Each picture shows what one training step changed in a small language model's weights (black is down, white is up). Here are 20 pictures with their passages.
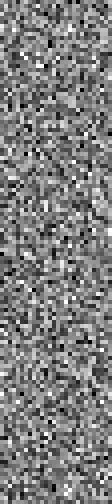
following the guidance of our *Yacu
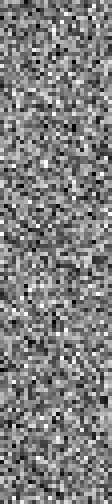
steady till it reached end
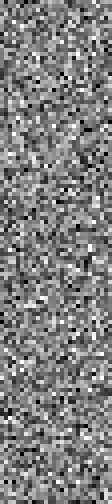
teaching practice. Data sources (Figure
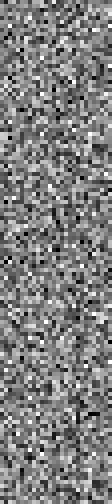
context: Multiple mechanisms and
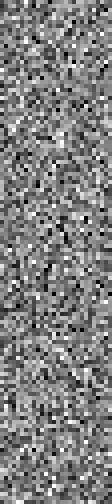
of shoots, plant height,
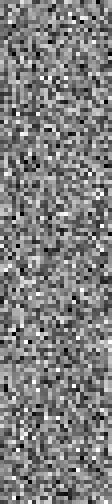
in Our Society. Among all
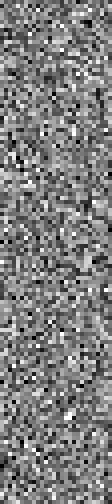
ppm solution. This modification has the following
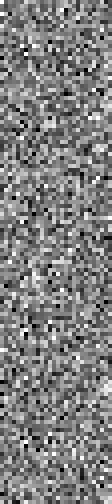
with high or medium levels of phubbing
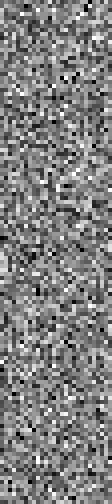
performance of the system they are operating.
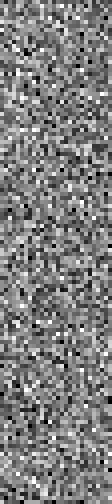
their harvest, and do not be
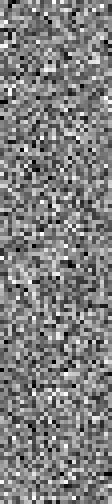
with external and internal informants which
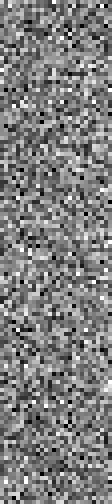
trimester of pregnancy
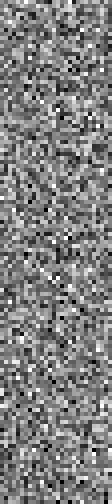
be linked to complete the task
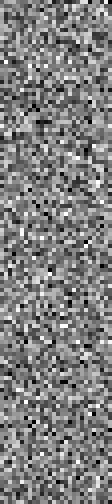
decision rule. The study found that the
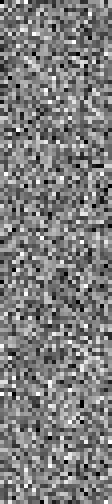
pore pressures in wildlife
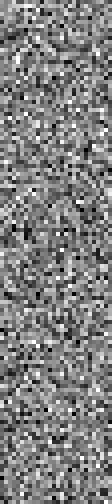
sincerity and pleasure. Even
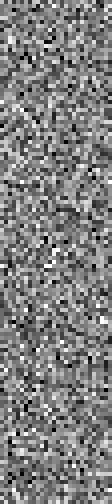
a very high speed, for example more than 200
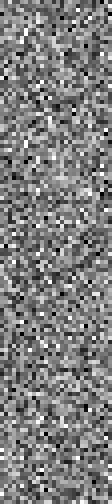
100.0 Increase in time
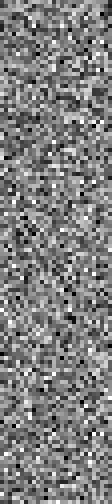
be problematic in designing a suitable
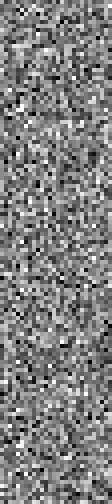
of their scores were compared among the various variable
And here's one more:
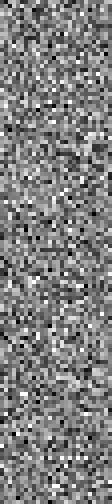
we could evaluate if there was a difference between
